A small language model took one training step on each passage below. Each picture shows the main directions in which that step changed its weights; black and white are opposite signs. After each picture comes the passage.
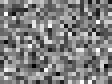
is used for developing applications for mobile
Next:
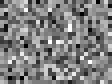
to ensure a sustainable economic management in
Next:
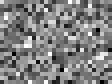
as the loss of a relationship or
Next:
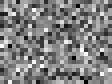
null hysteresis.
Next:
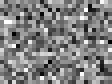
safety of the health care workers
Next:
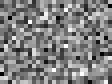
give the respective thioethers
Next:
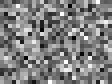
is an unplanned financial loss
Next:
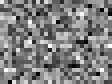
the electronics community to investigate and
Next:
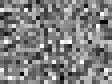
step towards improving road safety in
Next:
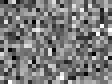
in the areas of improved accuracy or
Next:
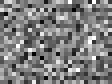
aircraft structure. There are
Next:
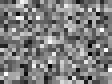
and dental clinics.
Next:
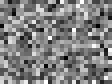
hilly reliefs in
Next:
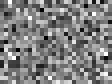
the upper extremity within
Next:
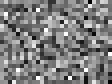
and result (I can get)
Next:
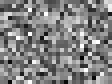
decades and even more before they could
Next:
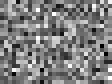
quantity of ground water. This
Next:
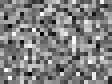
the control medium, indicating that these
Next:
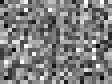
to professional courses were given interest free
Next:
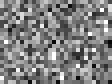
be adequate to reduce healthcare costs.
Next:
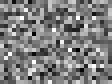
extended, or contracted and new
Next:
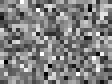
tubulin in a reversible
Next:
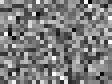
the substituents on stability
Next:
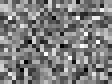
applied to the train movement, and
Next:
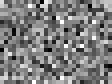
Media Bluesky:
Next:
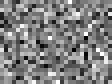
7 topics to consider, testing
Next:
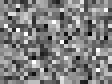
to “Manifest”. This
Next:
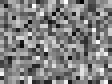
areata. This is the largest
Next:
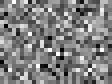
analysts to develop new methods
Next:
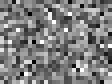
chemical changes, such as bond
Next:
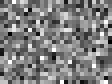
to enhance educational quality. This study
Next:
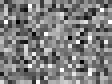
large text corpora have been released
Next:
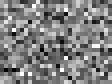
Ghasidas University,
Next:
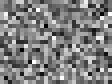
can impact consumers' behavior and aid
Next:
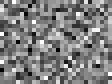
again. The histogram of the
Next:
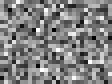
change detection in satellite imagery
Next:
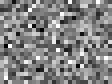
offer theoretical contributions to EVT by
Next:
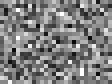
common fate, good continuation
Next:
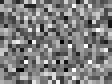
the industrial land use explanatory
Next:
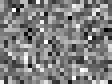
DGPS provides the technology to
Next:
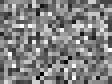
Only Look Once:
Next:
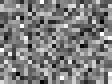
Figure 4: (a) General
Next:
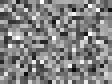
conventional construction and the significance of
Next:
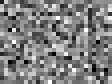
use AI-powered
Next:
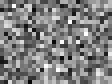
decades. In some parts of the
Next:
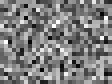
CRR (old target)
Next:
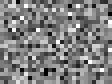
Hanafy and his
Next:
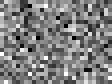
patients. Acknowledgment
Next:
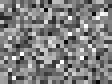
Additional unidentified
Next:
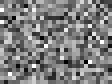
ongoing industry engagement and input.
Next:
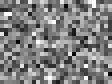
because it holds the minimum values
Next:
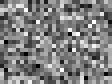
of applied online materials, but by
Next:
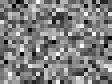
greenhouse gas emissions implications: an
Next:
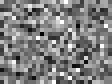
significant transformative experiences. As
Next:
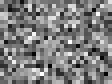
step; as writing is an
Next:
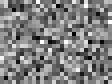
Schema of separating the leaf
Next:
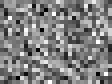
in the following: Hardship
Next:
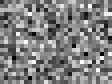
as alternative measures of making a living
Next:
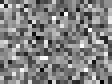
Turkic languages, the word
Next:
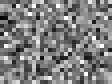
efficiency of insurance sector depends upon the
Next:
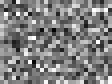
sonic output, reflecting higher
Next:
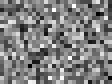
results obtained using the CUDA
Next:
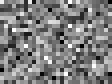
contributions to the states of the
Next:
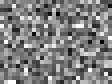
Table 1 below. Table 1:
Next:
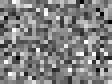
efficiently predicts wind speed while
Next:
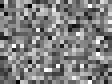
a Micromeritics
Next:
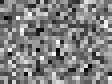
that the content knowledge of the specific
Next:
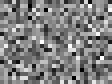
approximate solution $u^h =
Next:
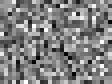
Thus, these data confirm that
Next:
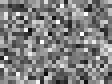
and empowerment Bramley and
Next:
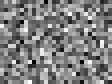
duct remnant is a
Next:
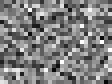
crucial importance and need of developing new
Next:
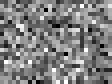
parameters. Our finding reveals the
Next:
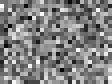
Fig. 4: Strain of
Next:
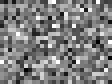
and Na_2O variations
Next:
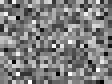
draft a post-pandemic
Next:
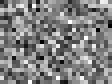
of the others [2]. In
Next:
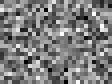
using a computer program. A representative
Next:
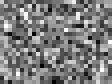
employees. In Malaysia,
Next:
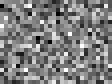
Table 3.2B, the
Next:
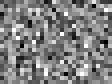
cancer: A narrative*. Reports
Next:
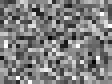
are often unreinforced
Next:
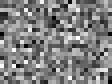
time. Therefore, I was not
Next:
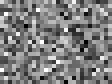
higher for external remittances compared
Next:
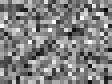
and the corresponding signals transmitted over
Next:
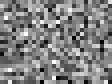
have not been reported in the literature
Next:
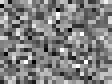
inflammation. Mean TLC was
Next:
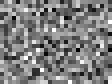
transports in the frame of
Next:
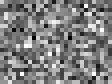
as the sharing of competence and other
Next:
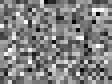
Intervention and Yoga
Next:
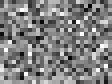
6, 8) should be
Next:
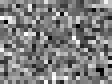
explanation of the entire process in
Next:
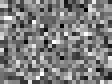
no margin of safety offered through
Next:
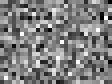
Ozone TE49:
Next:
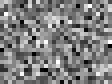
important to lighten the burden and
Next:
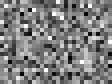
practices that devalue and demean
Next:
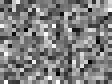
year 3 we will close remaining knowledge
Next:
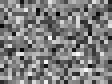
comparators, and outcomes, are
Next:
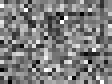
indeterminacy, and
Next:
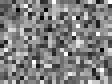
demonstrate - _____
